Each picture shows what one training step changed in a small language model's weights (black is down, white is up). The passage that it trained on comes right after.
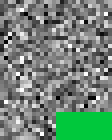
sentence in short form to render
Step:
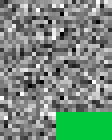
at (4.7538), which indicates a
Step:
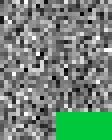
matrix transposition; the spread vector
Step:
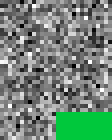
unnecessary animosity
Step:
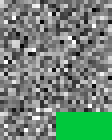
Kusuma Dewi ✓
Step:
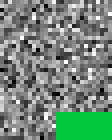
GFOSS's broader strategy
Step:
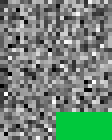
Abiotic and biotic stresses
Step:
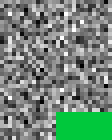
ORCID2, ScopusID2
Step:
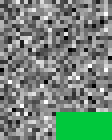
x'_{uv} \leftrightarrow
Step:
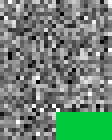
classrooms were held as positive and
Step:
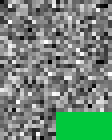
apply to a specific element under study for this
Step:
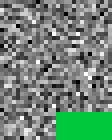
counted from randomly selected
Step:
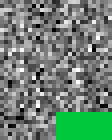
can serve both as seating and informal
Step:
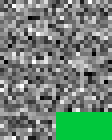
and the remaining 59.1% is
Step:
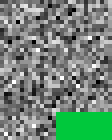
equation of the form (Zakbar &
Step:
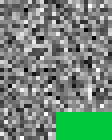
the results of the econometric estimation provide
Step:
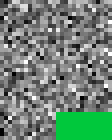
explained by surface scattering. The
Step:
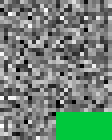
bank. The gross NPA
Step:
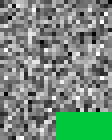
case of remote learning through the modality of
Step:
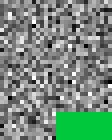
of easy communication and access to information.
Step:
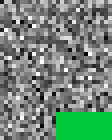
level of synchronization between the
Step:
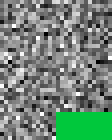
and hot corrosion [25]. Once
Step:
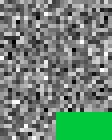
of “intelligent caring,”
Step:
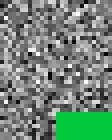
more spaces for walking and
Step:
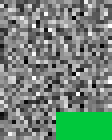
extrusion ratio (ER) is defined
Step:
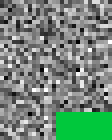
that the air is nearer to
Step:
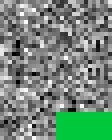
features of the models of the discussed
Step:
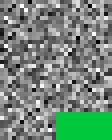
bedding mortar, and the type
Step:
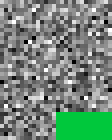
image fusion are Convolution Neural
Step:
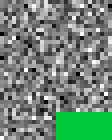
However, the post-disturbance
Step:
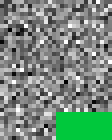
uses quantitative data types and primary
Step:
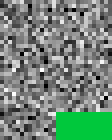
better the person gets an assurance of positive
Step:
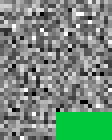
Panel **D** shows viability of
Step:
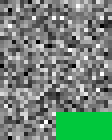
DSC of vegetable oils
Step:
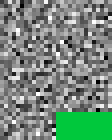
system (shared problem definition and problem
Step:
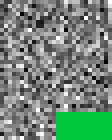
decide who can be considered transgender and
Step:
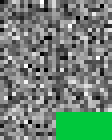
members of the society and extract
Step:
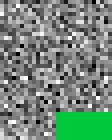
Quality Rate (Naira)
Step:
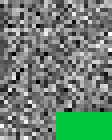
anonymized as soon as possible to
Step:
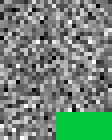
GHz. This will be used to create
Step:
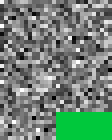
in the group, and regardless the grouping
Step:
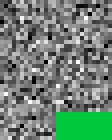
which have been extracted using four different
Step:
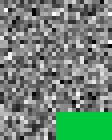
et al., 2010) and derivatives
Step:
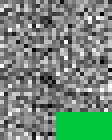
BROCCOLI lowers
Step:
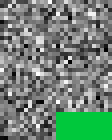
and in increasing crop yield. Table 1:
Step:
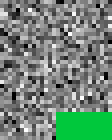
training set and calculate the probable
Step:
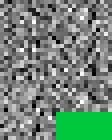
State non-commercial
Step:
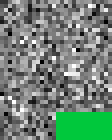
observation may be linked to differences in
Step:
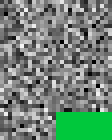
in EVs combined with the higher
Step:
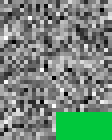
Journal of Information Sources and
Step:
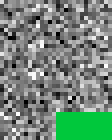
a jigsaw puzzle to
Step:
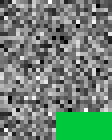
by the same method as described in case of other
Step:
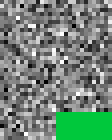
of AMBT within 4 months,
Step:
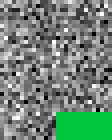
For future promptathons it would be
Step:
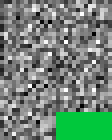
Bhutan remain net exporters
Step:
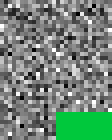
organizational bundles and firm
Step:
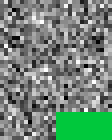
with righteousness and contentment
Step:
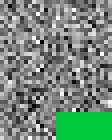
of HB topology 2 In this topology,
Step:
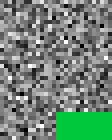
cotton cultivar contain more
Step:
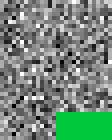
data and leverages PDEs for
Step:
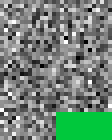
Hole tensile strength
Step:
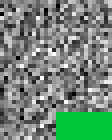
foster greater social equity and
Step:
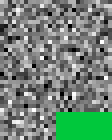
\mathbf{P}_0 , whereas
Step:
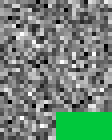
stock prices are the discounted
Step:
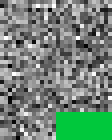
of 24 hours TABLE
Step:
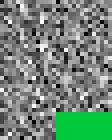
absorb.⁸ They maintain
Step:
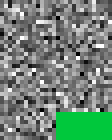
homogeneity of variances existing among
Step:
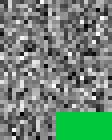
household size of 4.67
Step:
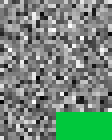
event. Then, **Prof.
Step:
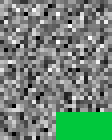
3 Full scale components Stage 1
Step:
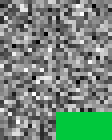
more closely matches the observed
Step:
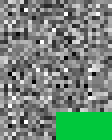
real, local, 4D spacetime
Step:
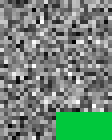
is held to be lawful, there is
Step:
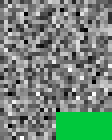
of TCE. pH change,
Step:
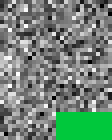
to food analysis, few studies have been developed with
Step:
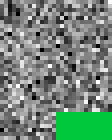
multiple regression analysis reveals that the value
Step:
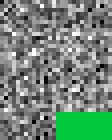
point of 111°C. It is
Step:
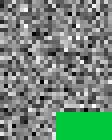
to specific events, it is a common way in
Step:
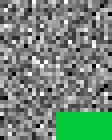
communication technology in the innovation process supports sustainable
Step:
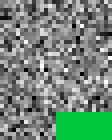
to retell their origin, people,
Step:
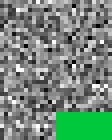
While it does not aim to provide final
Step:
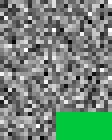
an additional feature. The second category of feature
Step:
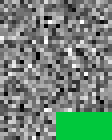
weight - Non-intrusive data
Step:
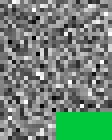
operands). The deterministic configuration
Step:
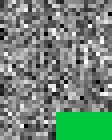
to give satisfactory results. By
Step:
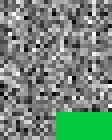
MDF produced when UF resin were
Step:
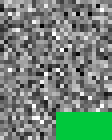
margin of the eye.
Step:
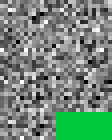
publications, activities, news, events,
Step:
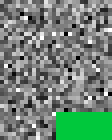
of fungicide Between groups 1.32
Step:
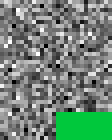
the causal pathogen of root
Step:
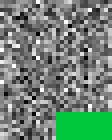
earnings under IFRS. A
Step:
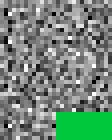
shows that, majority (84.7
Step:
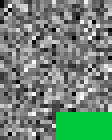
sense, however, Garvan has
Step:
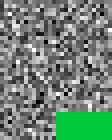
shocks and fleet adjustments
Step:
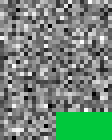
and leaders remain liable even if they
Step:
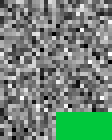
they exhibit the traits mentioned
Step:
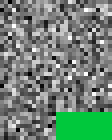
this work include scikit-learn
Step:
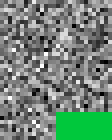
of Cardiology, Patna,
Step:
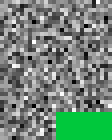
of Smart Phones, Internet
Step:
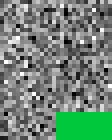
of 9.19 ppm was observed in the
